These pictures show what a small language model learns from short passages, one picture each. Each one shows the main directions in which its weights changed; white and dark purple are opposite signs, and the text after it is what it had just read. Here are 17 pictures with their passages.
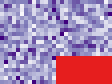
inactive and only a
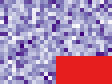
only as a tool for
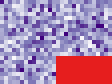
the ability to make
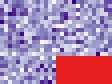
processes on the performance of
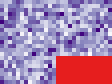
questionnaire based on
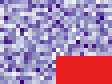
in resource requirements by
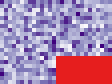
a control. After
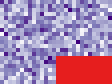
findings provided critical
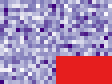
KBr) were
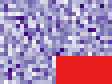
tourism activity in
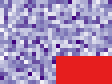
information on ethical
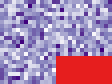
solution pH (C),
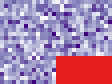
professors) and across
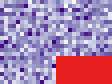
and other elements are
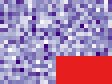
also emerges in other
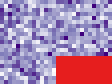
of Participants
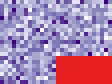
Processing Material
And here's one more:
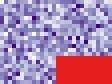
be employed to describe
